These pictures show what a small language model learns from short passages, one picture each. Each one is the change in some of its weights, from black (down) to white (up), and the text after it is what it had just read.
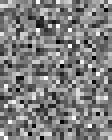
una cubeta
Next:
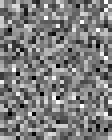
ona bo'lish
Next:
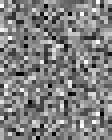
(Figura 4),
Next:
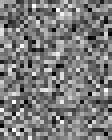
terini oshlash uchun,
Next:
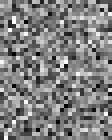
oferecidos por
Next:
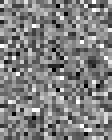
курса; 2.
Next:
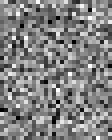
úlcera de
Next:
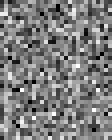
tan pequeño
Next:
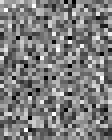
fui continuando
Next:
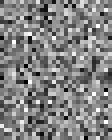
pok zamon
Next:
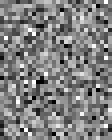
são otimizados
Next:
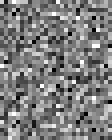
в умовах
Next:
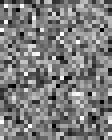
демак, }
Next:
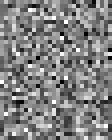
alt dönem
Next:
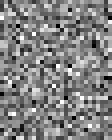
do 2º ano
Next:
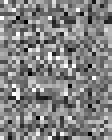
desse conjunto
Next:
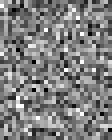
Además, un
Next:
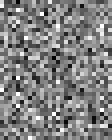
aniquilamento da
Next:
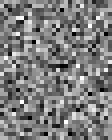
Some results
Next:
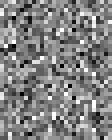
Два первых
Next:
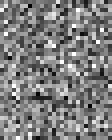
actuarse, en
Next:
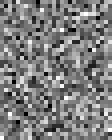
Unda Legal
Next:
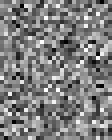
her yazma
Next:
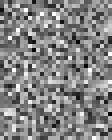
ya'ni tirik
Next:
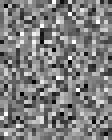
é considerado uma
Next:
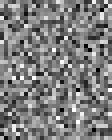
karena model
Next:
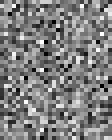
e metodologias
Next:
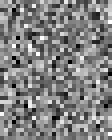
de conteo de
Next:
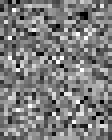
formato A4 y en
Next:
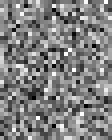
berilgan. Kalit
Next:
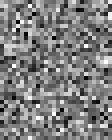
anlegen. Die
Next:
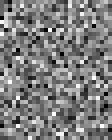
estudiantil que
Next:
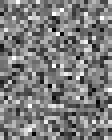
принятия на
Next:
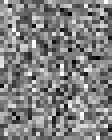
de articular no
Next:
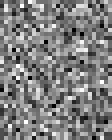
12 milhões
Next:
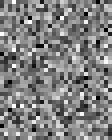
vormen. De
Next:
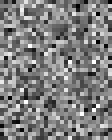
haqida so'z
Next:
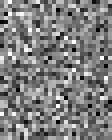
Förderung und
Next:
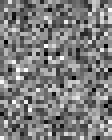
funcionamiento de un
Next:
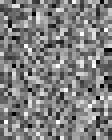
y embalses
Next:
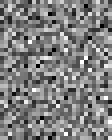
Nanas Pastel
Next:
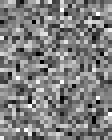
Это значение
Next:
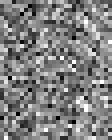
necesarios para la
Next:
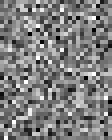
a proteção por
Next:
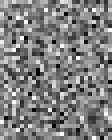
коренным образом
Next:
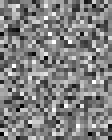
da Escola para
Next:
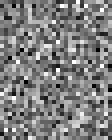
hisobiy harakat
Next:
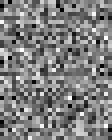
aún está
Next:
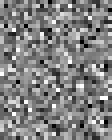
modellashtirish 286
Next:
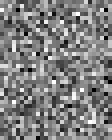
та обладнання в
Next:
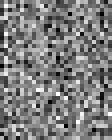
kritisch zu
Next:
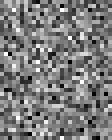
статком –
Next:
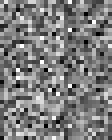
οι δύο
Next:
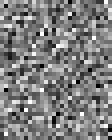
de Janeiro:
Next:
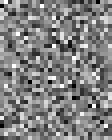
legalității –
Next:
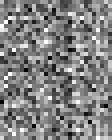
à alimentação
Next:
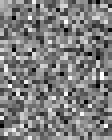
location where
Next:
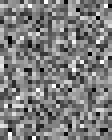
la negación de la
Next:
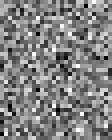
o custo do
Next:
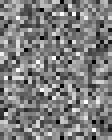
la existencia de un
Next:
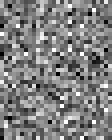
Все чаще
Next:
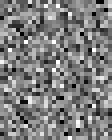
negli spazi
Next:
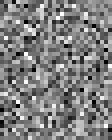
a compulsão e
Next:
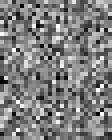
over voldoende
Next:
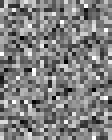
referências ao
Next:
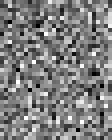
Resumo: O
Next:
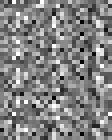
ИДЕИ В
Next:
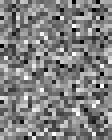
из таких подходов
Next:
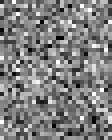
дає можливість
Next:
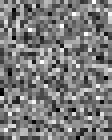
Hanoo - University
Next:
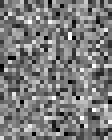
на природе,
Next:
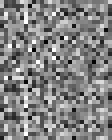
la crisis de
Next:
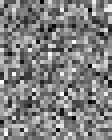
Boshqasi uchun,
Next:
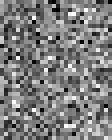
bilan bir qatorda,
